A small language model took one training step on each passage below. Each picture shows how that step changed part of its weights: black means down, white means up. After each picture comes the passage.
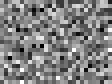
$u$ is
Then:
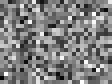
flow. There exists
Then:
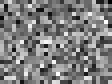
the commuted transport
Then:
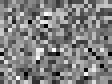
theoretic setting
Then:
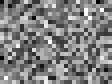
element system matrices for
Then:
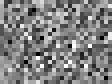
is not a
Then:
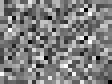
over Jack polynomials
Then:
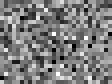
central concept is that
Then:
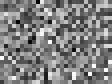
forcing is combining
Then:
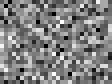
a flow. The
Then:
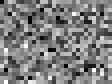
reduced system, we
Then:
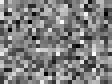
iteration, policy
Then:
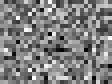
possible value of
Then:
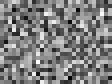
by the following
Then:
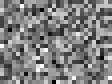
$Z$ be
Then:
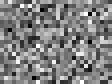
for each case.
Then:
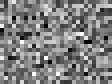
to the impact
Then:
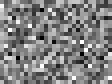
$i$; such
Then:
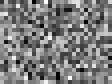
mind that the
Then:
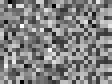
J}$ where
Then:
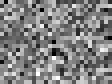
Then the process goes
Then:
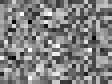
the reduced boundary
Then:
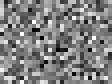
of real numbers
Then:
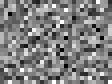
a Lie algebra
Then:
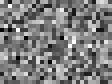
define comparisons
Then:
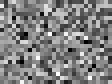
to a finite region
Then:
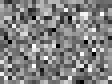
for only those moduli
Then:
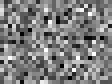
of Banach spaces.
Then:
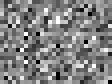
of the induction map
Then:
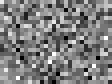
so the two expressions
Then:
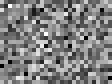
be extended to
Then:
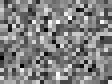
of the system
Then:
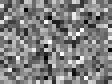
\quad +i
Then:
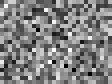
given lifting in the
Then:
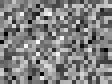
the orthonormal basis of
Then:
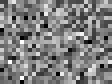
to the normal state
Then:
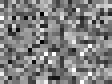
to model training
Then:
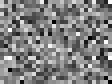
y}$ as
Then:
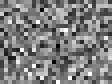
Recall that $q
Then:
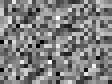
and the assumption
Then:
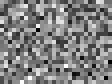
operator were investigated by
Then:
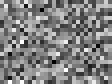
space $U$
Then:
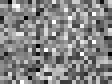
the Biot
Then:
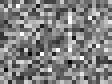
it admits only regular
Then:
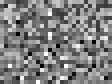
objects within a category
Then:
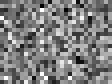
occasion of
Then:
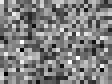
optimised. The
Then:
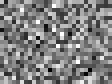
Let $\left(
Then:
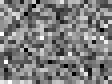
double layer operators,
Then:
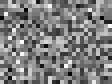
the stretched
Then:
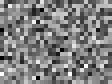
be a viscosity
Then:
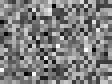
important when fiber
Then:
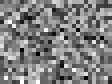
normal vector field on
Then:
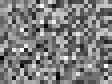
that the integral representation
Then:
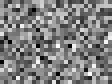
is the existence of
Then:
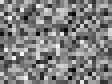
shows that on
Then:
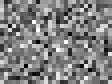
of nonlinear diffusion with
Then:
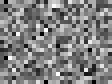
The optimal choice of
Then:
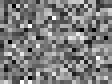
paper we used the
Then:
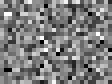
\fd\ subalgebra
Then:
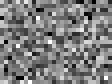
convenience we instead define
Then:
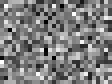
point $(\lambda,
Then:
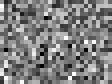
in time of the
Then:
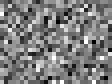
of notation, we
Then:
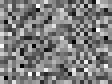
conjecture on the existence
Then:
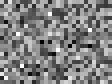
associated to the underlying
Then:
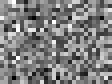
& backward
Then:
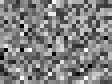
\] if and only
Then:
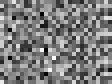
point to share
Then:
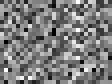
section, we
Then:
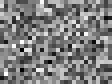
strategy. We refer
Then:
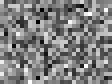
to be a
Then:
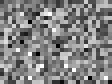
the variational inequalities in
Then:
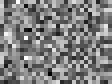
\cdots &
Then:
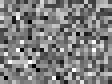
test samples. The
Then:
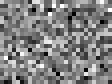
the equation is an
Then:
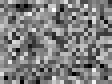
random variables on
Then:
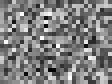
the importance of
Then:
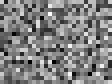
This is seen by
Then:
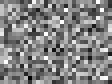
a compatible notion of
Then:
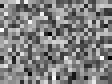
order $\alpha$,
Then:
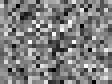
with real coefficients}
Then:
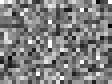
a nested
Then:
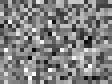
Z$. For each
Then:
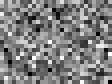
strict supersolution to
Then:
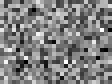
is a $\mathbb
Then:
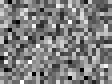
there does not seem
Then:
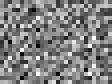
is the identity
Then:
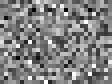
object is ordinary
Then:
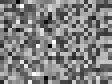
VIII in
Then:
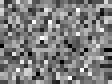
of $K$
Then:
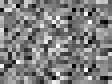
of the same color
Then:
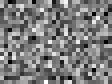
isolated contact moving
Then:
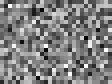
be an essential
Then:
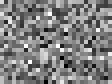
if its differential satisfies
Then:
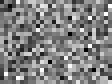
it is defined.
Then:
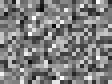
a direct summand of
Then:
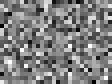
- \cdots,
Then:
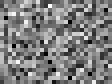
to prove.
